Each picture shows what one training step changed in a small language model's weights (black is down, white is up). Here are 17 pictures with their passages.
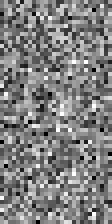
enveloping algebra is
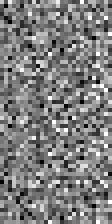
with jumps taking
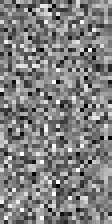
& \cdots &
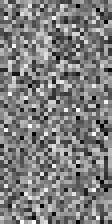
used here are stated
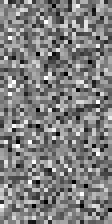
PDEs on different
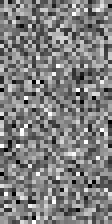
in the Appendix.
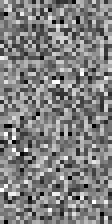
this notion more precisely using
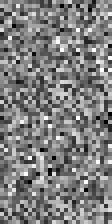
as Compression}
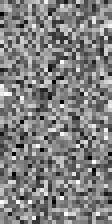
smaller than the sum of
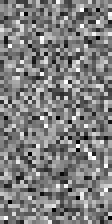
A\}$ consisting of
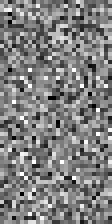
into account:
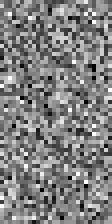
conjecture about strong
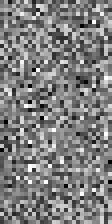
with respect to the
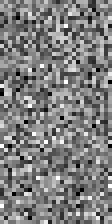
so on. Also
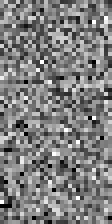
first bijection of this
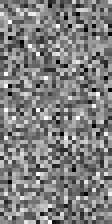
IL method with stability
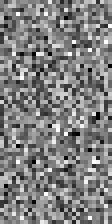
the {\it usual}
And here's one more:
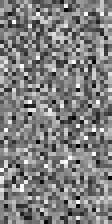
by $x$ the
